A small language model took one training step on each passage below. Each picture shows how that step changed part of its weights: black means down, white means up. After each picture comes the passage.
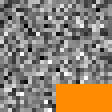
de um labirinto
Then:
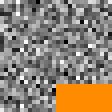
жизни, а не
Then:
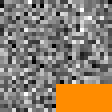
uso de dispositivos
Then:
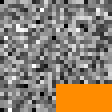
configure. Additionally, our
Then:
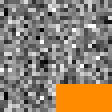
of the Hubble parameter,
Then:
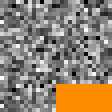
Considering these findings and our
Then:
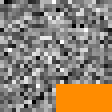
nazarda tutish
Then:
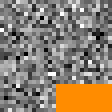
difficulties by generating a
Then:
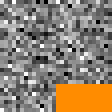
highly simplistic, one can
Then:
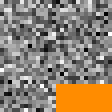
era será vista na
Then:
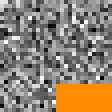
В состоянии
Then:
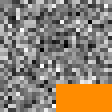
cluster within a rather
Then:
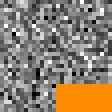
example, we have concentrated
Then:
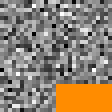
a progressive shift
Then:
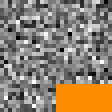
we repeated the entire
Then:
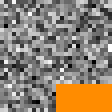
Qozog’iston va
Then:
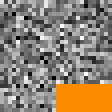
has negligible internal motions and
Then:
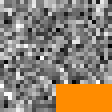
the structural distortions and the
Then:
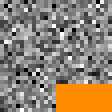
sugerindo que essa
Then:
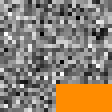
the effective values if the system is in
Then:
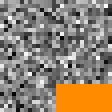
va differentsiatsiyasi
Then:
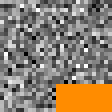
lateral patch size was
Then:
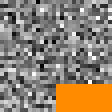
Horn and the Painter's
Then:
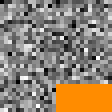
solutions for the charge and spin
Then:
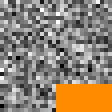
channels relevant to this
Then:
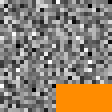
кг кукурузного
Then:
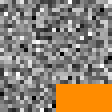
Xorazm Ma‘mun
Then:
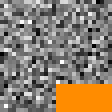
va rivojlanish bosqichida
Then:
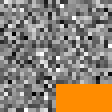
so-called "long time
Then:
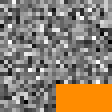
perder-se-ia a
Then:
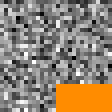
field inflation} \end{center}
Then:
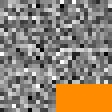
are essentially equal to the
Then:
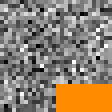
DMR maps is
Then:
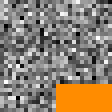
uniform and reproducible
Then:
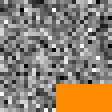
space disputes that go far
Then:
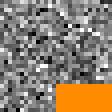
bajarilishi lozim.
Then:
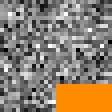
in the black hole entropy
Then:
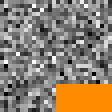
\ee By construction,
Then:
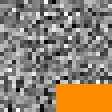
the manually labeled ground
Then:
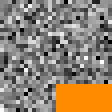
still at the infancy
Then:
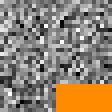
uns als Kleinkinder
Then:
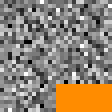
D}\ }\textbf {\bibinfo
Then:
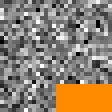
samarali harakatlantirishni
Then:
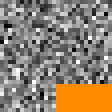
pulse, %of the
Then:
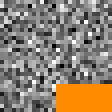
и обоснование
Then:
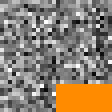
various thicknesses
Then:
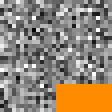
of numerical computations they
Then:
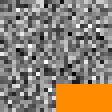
are marked with vertical dash
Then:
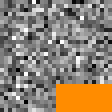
pelajar yang disimpan
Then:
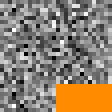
vedação obedecer a
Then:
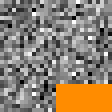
(\bibinfo {year}
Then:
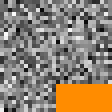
essential to maintain
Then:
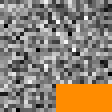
região leste de
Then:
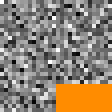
humano concebido
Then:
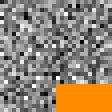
algunos optan por
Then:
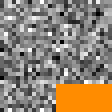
birikmalarning ikkinchi
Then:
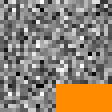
35 is shown in Fig.
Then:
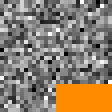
resolution for the double
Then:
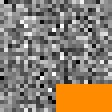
systems are constrained by data
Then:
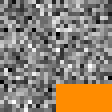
for parameter sets with no population
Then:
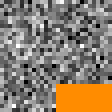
the tensor with the components
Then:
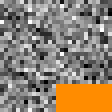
by changing the bounds of the
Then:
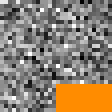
the data from the neighbor
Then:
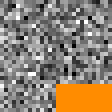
image of the zz kink
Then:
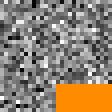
thr}$. Those objects that
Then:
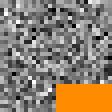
p. – ISSN
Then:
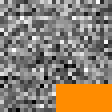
measured sample was found to be
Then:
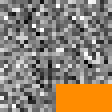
$M$ close to one
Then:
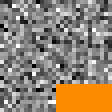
from the behaviors of the
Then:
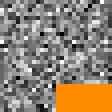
attain a finite maximum
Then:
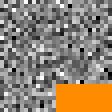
Таким образом,
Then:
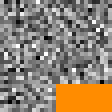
PMT coverage and a quantum
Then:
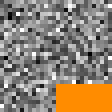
forming a quantum cavity. This
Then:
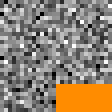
the denominator in equation
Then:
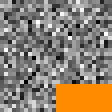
reflejo de la sociedad
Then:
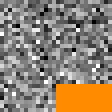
$m \to 0$. Then so
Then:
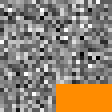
excitations. One can also
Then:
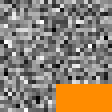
virtual dunyo bilan
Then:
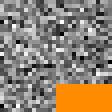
sintaktik qurilmalar
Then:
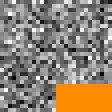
therefore $\tau =10^3$
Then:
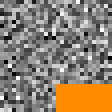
de baixa renda da
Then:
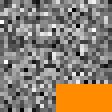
compares the sediment
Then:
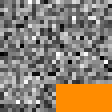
resolved targets
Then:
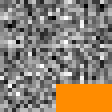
in the usual terminology of
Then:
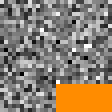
implement an RFID
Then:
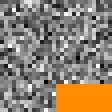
661) detected a single
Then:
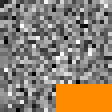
op eenvoudige
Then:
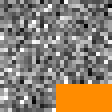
the unobstructed atomic
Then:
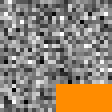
is then helpful to
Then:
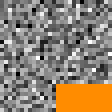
hadronic showers and
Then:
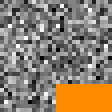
low-resolution spectra may
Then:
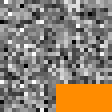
class invariants can be
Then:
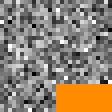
darajasini aniqlash uchun
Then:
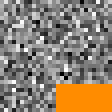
Axmedov A.U.,
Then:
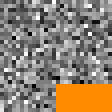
generally accepted expression
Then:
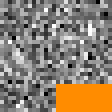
quantitatively explain
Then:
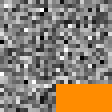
(masalan, ishlab
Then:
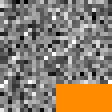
inceleyerek, bu
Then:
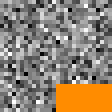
} \maketitle The interest
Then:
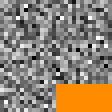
skrytego trybu
